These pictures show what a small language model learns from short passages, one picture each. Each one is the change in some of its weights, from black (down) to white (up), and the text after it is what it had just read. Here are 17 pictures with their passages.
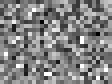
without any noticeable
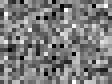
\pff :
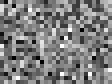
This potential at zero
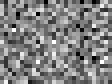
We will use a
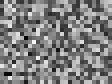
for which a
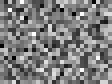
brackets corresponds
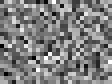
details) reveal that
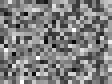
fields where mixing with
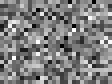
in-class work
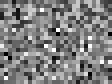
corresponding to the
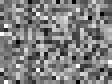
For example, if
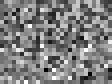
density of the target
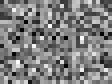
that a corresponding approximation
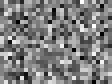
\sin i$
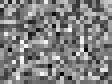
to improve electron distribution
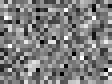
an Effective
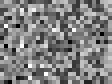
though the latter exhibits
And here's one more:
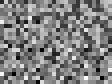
the population and properties
